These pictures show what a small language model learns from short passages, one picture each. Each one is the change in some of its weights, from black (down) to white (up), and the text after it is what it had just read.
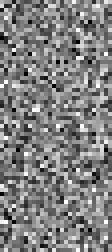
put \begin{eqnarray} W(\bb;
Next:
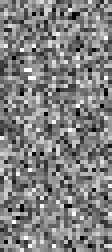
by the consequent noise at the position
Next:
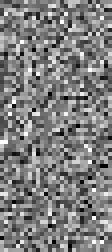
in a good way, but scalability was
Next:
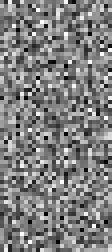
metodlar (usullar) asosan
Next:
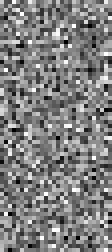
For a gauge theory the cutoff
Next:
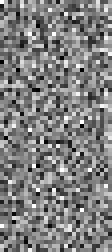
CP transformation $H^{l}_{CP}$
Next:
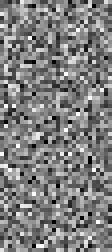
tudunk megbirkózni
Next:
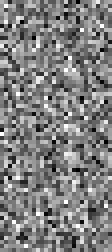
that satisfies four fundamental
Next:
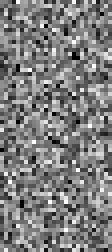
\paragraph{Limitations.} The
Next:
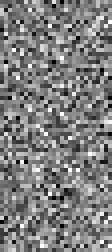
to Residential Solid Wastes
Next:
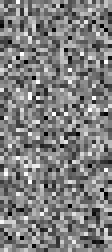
report scope and omitted an
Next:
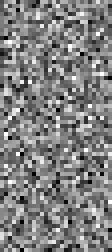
impression that disabled people,
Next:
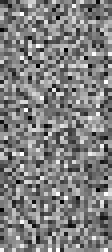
SMC's orbital plane. The
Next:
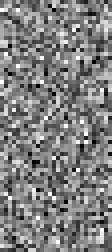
опыта. Дальнейший
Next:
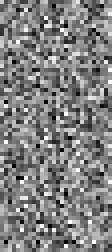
network of practice in CGDC.**
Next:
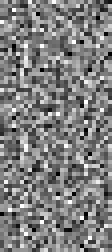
bo'ladi degan farazni
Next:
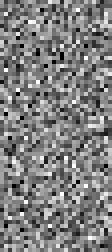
y el conocimiento que circula
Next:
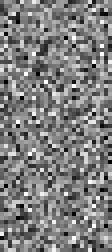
patient along with photos,
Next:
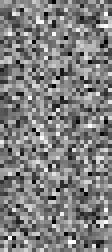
six female and six male
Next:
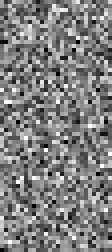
solution can be easily found as a particular
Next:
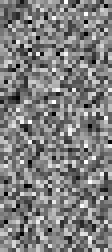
and Saint-Martin (1990).
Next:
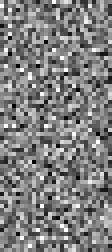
Nil Abstract: Background: In
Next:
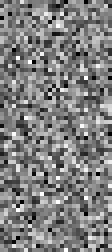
Broglie waves and so on...)
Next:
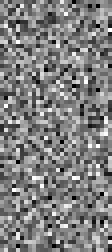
Course 4th grade 5th grade
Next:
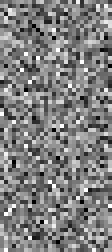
и «новый строй
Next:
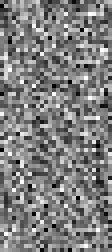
\section{Results} We
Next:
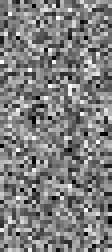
considered neutral in vulnerability
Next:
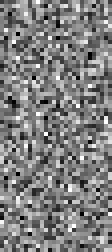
interviews, focus groups
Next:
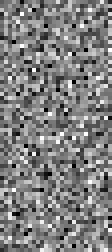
the Mars Rovers' landing
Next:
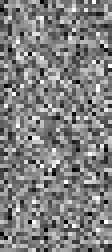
\citep{miniutti04} instead
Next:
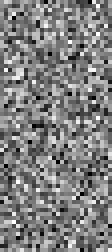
However, there is substantial scatter in
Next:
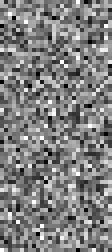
specialization, they feel that it is more
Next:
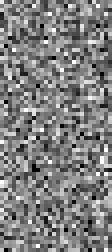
computation via adiabatic evolution%
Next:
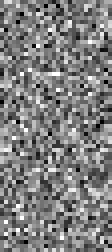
stem from the disease. On the
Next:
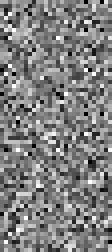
the integrals. Here again Legendre
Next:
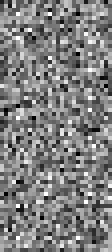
in construction with the aim of
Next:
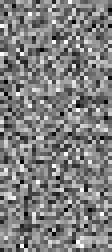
- Urban Water Cycle and
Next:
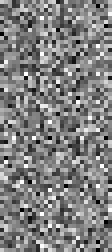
va samarali ta'lim berish
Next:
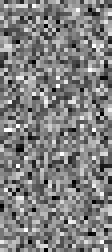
usually considered as a 3D generalization of
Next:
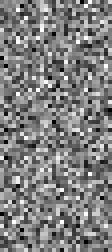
oude voorraad tegen de
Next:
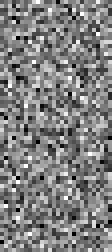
resistant to every available
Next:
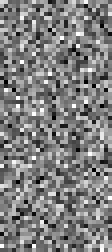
scalar sector of I2HDM
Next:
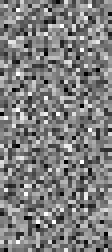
o'zaro harakterlarning
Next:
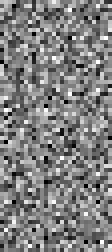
aziendali e si
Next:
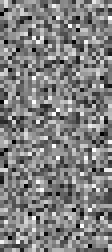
randomly selected vines from each
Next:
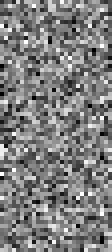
the wAFM-wFM field induced
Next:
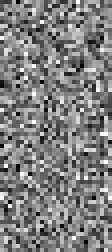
давлатлар учун
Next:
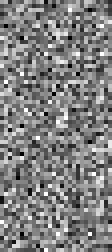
как Авиценна. Али
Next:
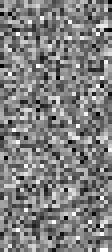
article discusses specific aspects of the
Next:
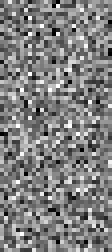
tushishni jarrohlik
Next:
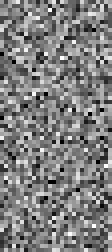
5 massive stellar clusters. In
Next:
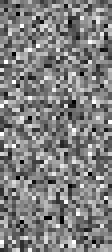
of estimation methods, mainly based on the
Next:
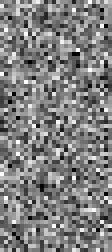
evaluated the process performance based on the combined
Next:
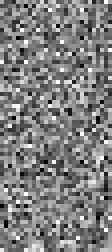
all pulsars with characteristic age
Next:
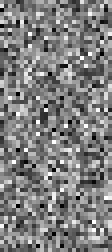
to the line: *"In order to enhance
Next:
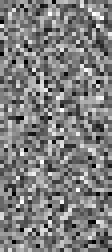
: A \rightarrow C$ is some
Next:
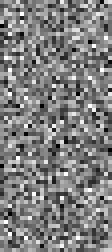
The author used the following software:
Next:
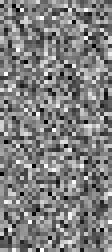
refiere a la personalidad del
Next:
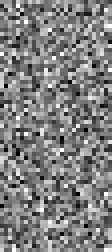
y discapacidad. En casi la
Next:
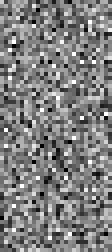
success rate analysis}\label{subsec:
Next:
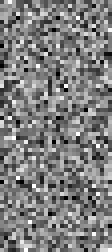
dynamics have much smaller time constants
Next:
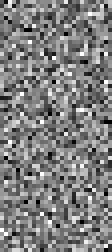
Varma, Nirmal Varmaning
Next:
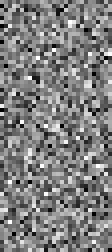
gauge student opinions on AI
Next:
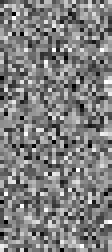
a buffer-layer-based strategy
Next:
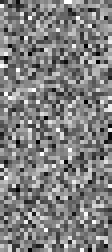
ishtirok etadilar.
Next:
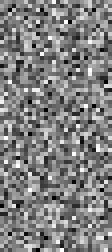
\langle p \text{ usual at } x
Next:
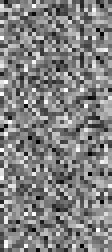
Наведено дані про
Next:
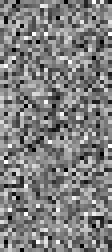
mayor rango de movimiento y
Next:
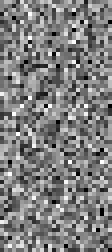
II. Sabit hızlı
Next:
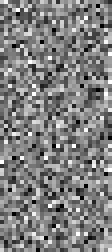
NSD Stage 4 presented
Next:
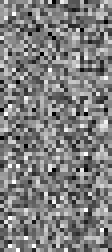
В ПРОШЛОЕ*,
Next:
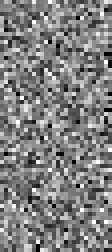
станів як: протеїнурія
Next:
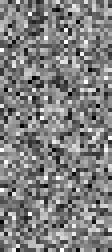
полковника Виктора
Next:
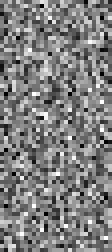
grey prediction model is a common prediction
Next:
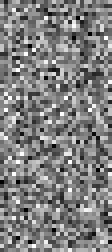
exemple, Hourcade distingue
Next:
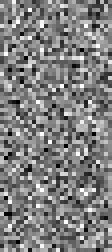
koran maupun majalah
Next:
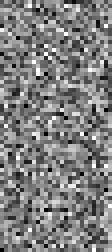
the GC. This is consistent with the
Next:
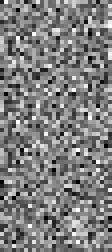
Shavkat Mirziyoyev
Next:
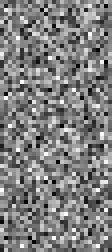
into $F_{ab\rightarrow
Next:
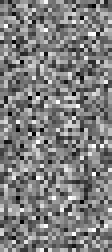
the light curve in rest-frame
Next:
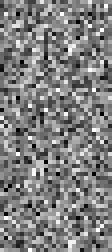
the assumption that the collision with
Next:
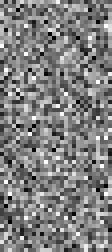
se trata.⁴³ En el
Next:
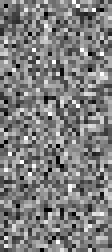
interaction, and long-term engagement with
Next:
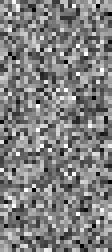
to using unfiltered light.
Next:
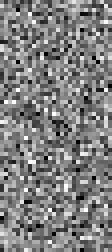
димності ВГ з
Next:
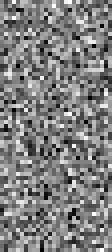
Soper considered this effect as a possible
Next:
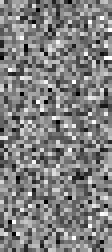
success. It's not just the quality
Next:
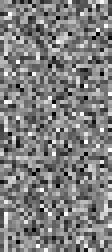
того щоб постійно без
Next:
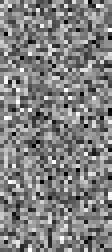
против основних српских
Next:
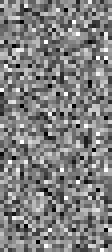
Motivation: A Literature
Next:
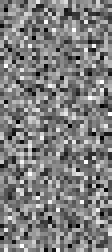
will be manufactured. One for
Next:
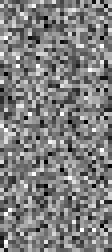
field. The variant in the gained
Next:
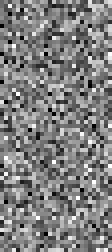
United States Information agency,
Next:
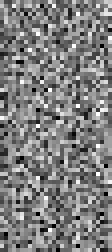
131 cases of AE) from a
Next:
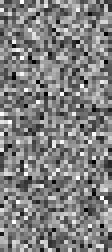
GPR was carried out using a
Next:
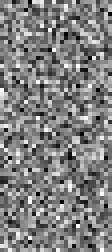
for $\epsilon-$closeness to a
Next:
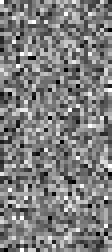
vector, depending parametrically on
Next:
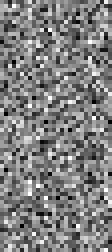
the result of cultural characteristics of social
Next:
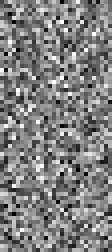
installed in front of the
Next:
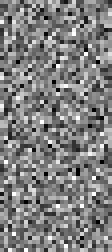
algılanan faydayı
